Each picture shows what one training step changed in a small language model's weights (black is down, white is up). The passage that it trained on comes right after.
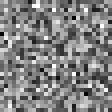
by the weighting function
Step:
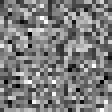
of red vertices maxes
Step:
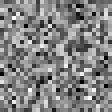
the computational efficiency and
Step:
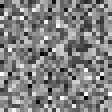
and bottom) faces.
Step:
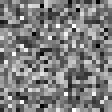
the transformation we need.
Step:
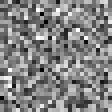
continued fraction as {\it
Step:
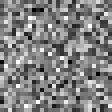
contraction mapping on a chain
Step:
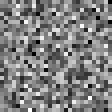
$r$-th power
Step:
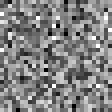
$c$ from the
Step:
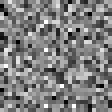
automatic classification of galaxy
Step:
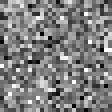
devices. a**,
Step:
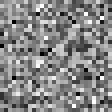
and coefficients in the upper
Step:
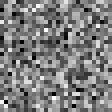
symmetric line. The condition
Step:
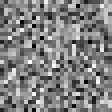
institutions. The average
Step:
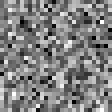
and $\rho$ the
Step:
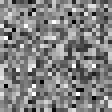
find that the running Higgs
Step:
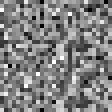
is replaced by its
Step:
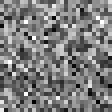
$\bullet$ Set
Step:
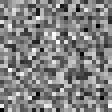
loose a larger
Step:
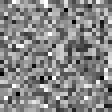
solutions, errors and loss
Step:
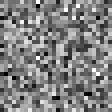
a molecular junction for
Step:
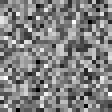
converge to that from the
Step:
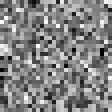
(right), with
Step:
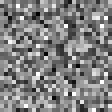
along the row direction for
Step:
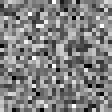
a function of the relative
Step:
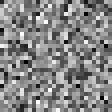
wavelets in
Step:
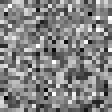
computational units that output a
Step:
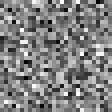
tracked and
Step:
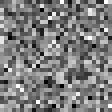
be relaxed with a
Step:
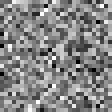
and its applications to
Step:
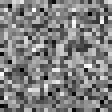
a contradiction. Therefore
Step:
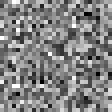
architectures, and evaluated
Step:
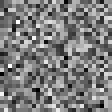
average of five years when
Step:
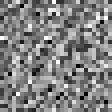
since no external torques
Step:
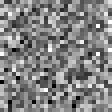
this procedure by replacing
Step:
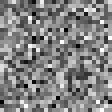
simply) on $\cal
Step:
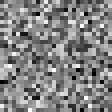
solution in the same
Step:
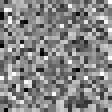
assumed.} and a gluon
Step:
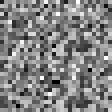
This in turns allows us
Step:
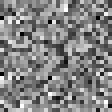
constant and the mean molecular
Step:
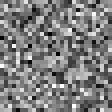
replaced by the appropriate number
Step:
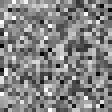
and hardware constraints, and
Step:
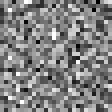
drill process is
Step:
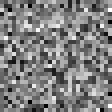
\] for all sufficiently large
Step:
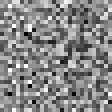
dual propagators,
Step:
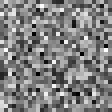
How to account for
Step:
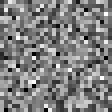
left hand side is the
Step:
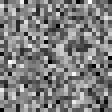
$p$ this
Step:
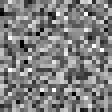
fit is shown in Figure
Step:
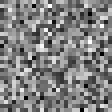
attractive in a
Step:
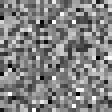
first and the second family
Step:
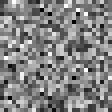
predictions with data is
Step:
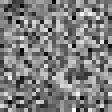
of an interior point
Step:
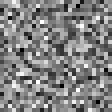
of entropic force,
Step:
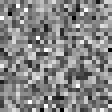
any open universes
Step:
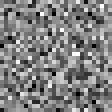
phase arranges and
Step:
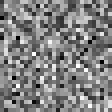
for enabling distribution
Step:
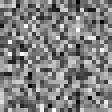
+ e\cdot
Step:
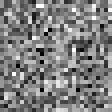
multiple challenges. 1)
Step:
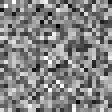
long, the effective
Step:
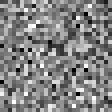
under the inclusions
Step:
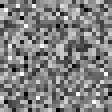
the former may prove
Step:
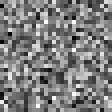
which satisfies the condition of
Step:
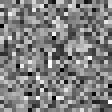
cases $d =
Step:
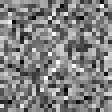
filtering step as well as
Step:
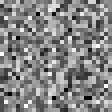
Parallel adaptive chains
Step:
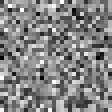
framework gathers information
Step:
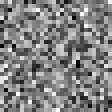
for elimination by
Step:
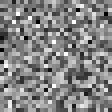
by the German National
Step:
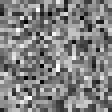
transmission spectrum. As with
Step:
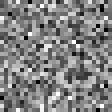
the previous study was continued
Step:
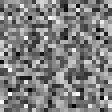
pointing to the left
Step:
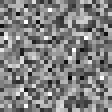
by most of the
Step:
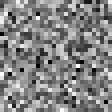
settings, the highest
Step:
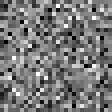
[G] for an
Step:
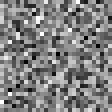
strike the left side
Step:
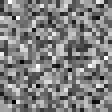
mathematical model is formulated
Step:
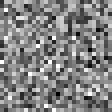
can be expressed in a
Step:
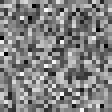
pass to weed out
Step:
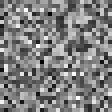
from different locations.
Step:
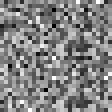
the non-scalability
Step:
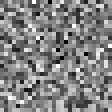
cosmic rays due
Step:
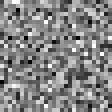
particular, in the study
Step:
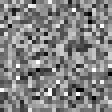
the almost in-plane
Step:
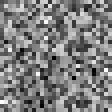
of the original product
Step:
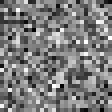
\bibnamefont {Po}},
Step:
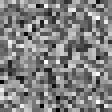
free then: \[
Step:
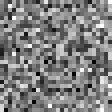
Let $T$ be
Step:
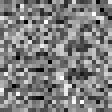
the plane corresponding with the
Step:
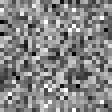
Let us formulate the
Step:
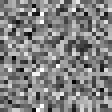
contract to target the
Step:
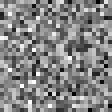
implement a factorization along the
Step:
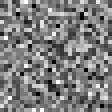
would not be separately
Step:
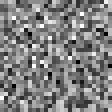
prove some iteration inequalities of
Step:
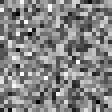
bounded sets, there is
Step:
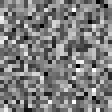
prove that the maximal version
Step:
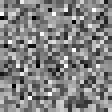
photometric redshift estimates using
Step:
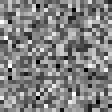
should be noted that in
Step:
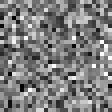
if edge $e$
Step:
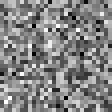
damage mechanisms of
